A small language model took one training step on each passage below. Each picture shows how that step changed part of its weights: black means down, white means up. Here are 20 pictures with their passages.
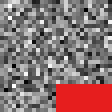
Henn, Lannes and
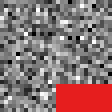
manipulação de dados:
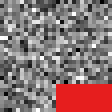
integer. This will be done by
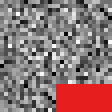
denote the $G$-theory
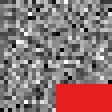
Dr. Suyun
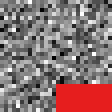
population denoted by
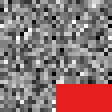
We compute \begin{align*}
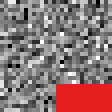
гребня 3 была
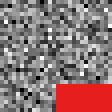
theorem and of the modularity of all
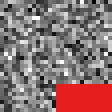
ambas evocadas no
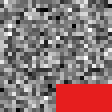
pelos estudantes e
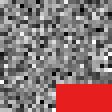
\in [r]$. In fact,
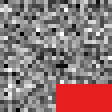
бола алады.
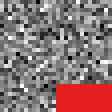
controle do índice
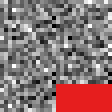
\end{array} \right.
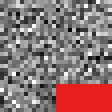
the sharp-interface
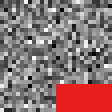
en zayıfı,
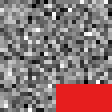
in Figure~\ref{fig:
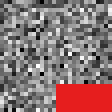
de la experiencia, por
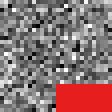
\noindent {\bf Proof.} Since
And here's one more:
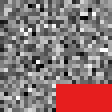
ozuqa bazasini
